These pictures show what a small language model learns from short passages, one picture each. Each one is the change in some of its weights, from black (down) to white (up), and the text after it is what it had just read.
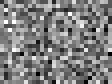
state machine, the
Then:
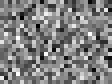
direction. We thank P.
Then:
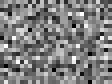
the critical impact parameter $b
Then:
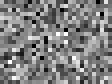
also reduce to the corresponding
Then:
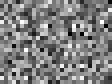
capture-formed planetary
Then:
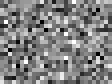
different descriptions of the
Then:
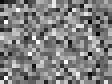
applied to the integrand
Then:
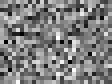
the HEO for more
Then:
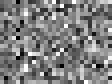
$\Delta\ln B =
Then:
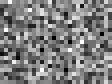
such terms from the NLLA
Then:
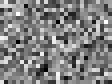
the temperature of the droplet
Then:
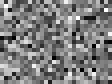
dominate the accretion
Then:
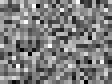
filaments are expected to
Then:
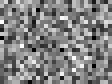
at larger scales, we study
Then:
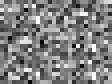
% %For a
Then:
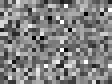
(wrong) markings
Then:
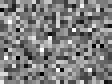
sign of rotation of the inner
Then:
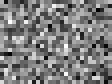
(left panel) and
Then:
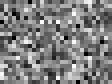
document through their direct interaction.
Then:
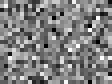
with $\rho$ a distance on
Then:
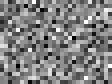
\end{equation} on which the
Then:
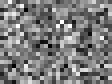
drift in etalon temperature
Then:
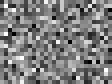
for $\Xi \pi$
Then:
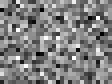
small number of particles that one can consider
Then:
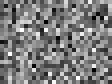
distribution in case~2 matches
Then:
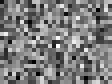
or (iii) as
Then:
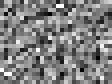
are required, which act as
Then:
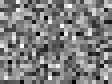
use and the methodologies applied
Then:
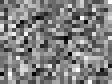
northern position.}
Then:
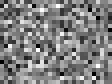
| Tabelul 2.
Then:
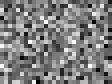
based on a hexagonal
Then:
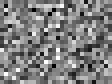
of weak exchange coupling
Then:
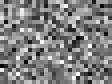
restrictive. They find that
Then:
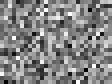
space-time})), \ee where
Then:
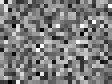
replicate and transmit
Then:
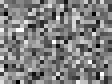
ecosystems. This shift
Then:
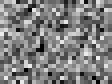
and right-handed
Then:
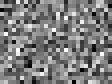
c-axis. The magnetic
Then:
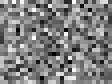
constraints for population
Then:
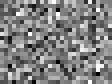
in the elastic case.
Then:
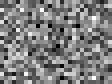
source might be representative
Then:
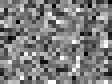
Political Compass
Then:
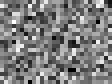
is trapped. It is important
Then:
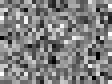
therefore not continuous. To
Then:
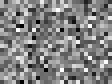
generalized Sugawara
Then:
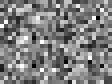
E_{j} -l \Omega
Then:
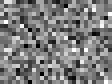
protoclusters host
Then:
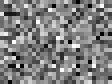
can deduce that these two
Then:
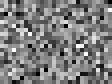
from the subsets on
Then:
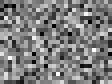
applied to the faces of the
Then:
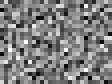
in a very poor image
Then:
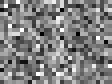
$\sqrt{s}$ for
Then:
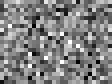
Here $\beta$, $\gamma$,
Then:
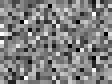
to aluminum,
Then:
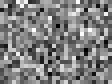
higher precision error bounds
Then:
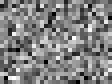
without the need for any manual
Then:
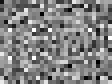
. \end{eqnarray*}
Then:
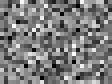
month. DPR was
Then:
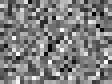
and using the usual Wick
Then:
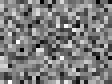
rigorous priority
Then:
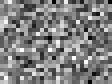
summarise: parameterising
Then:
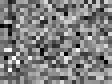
the uncertainty and
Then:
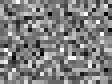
number of potential escapers
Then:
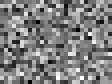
and Hubbard models. In
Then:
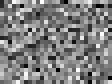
the singular solutions. Thus
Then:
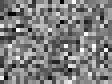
no significant evidence for 18
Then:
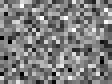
a path, starting from the
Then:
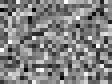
having the same charge
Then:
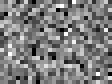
related $\nu$ reactions
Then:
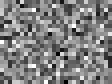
interval. Finally,
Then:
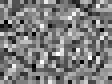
\g\ra . \eea
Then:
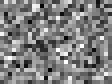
is in general more accurate in
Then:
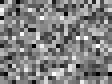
the static tension
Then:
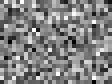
a specific domain.
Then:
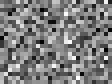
yielding a potential method for
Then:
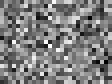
infer the clustering strength
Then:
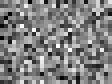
a welcome addition to the
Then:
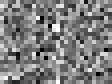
of the array has been
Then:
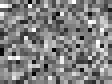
to the equation \beq
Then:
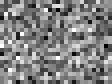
at each time step based upon
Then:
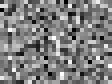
at the head of the
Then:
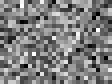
Python process, the
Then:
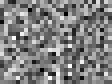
the time of the stage of
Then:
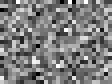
second exhibits the
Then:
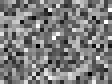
and stores them in a local
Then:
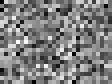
observing the particle at a position
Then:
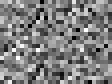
define some integral relations
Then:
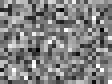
$|\mu|$, the case
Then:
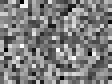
What main accessibility
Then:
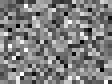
fit. The best-fit
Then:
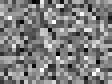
| \Thi, \gamma,
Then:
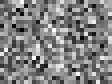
\parallel \ldots
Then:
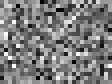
located on the line
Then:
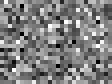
glass shows a drastic
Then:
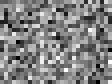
therefore mainly affected by
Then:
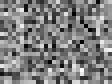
then be normalized,
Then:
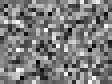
sub-epochs is
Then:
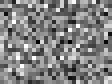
networks. The choice of the
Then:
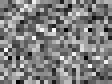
gas density slope.
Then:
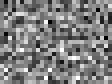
not just causes an
